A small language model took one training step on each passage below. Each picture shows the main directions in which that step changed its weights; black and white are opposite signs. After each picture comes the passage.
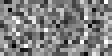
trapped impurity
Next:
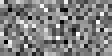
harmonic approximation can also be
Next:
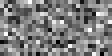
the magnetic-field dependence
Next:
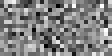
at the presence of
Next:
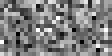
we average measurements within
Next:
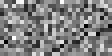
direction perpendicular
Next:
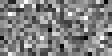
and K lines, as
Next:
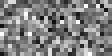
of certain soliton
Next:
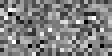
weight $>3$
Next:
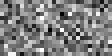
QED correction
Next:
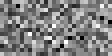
min-max theory,
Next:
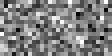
at gaining a unique
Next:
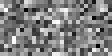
encompass the basic
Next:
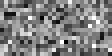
are given by the following
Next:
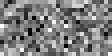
of MYCN
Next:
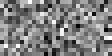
the property that the linear
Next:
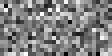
any terms that blow
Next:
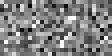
proposed framework to compute the
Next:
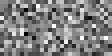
black ,densely
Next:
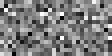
a more robust and
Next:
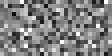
have got is that
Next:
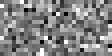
It is a vector
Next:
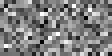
a series of experiments to
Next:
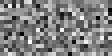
observed exponential localization
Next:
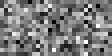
the formal definition for this
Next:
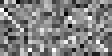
\cdots \square
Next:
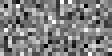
detection processes only in the
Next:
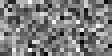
the standing waves
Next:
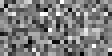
away from the
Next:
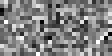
natural first step toward
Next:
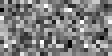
products are listed
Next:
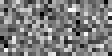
great detail in
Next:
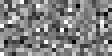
combinatorial structures and
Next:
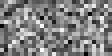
of the EEP
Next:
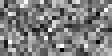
is possible to polarise
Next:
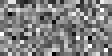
and $i + j
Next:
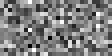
the energy spread
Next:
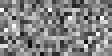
& \text{if
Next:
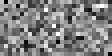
if the web is
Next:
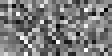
solution dual to other
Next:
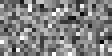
dynamo coefficient and reduced
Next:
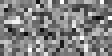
time $q$ is
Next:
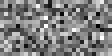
central energy density which yields
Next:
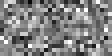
to a Fock
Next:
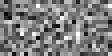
functions explained herein
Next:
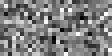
patterns in the triangle
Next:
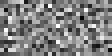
While low-energy
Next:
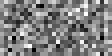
case in Appendix
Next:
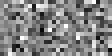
there is some symmetry.
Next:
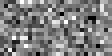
to the perturbative
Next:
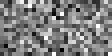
Note that this energy
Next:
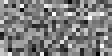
alkane on
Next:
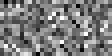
induced magnetization.
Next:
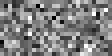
equal to $\dim
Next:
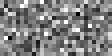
is the collective
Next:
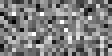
gate) is
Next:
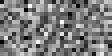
We show below that 7
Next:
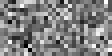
in the flat sky
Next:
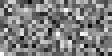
the boundary contributions are also
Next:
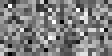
their orientation and possible
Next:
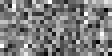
calculated for some very simple
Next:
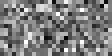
space, just like the
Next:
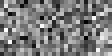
is an increase of only
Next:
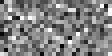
configurations of point sets
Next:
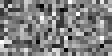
be included in
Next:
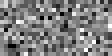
group and $\varphi$
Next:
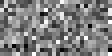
activation function
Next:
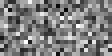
the local skin
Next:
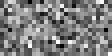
the the sum rule
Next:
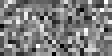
of the contact
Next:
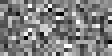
Karcher and
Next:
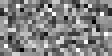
Whereas when
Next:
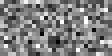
$\deg W+\deg
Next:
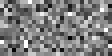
the second case,
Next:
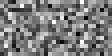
and, if correct
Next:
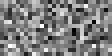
approach and by up to
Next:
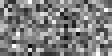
the arm but
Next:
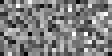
when observed with angular resolution
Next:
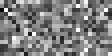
\infty$ as
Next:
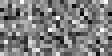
lead to certain tension
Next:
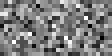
function ${\cal L}$
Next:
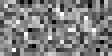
to regions where no
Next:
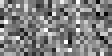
be dangerous
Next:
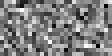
for unitary operators
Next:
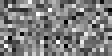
at most once,
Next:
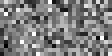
where $\bg =
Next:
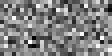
more sophisticated
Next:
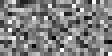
inference stage.
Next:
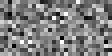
forms. We determined the
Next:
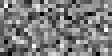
an impact from
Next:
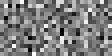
resulting in a radial
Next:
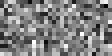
the hierarchy
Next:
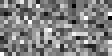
number of members
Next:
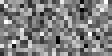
here, therefore, that
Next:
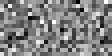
have been performed to
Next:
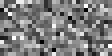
\caption{The density
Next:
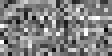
of the divisor
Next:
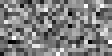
that the transport time
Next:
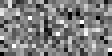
critical points of the
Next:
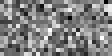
properties and finally we
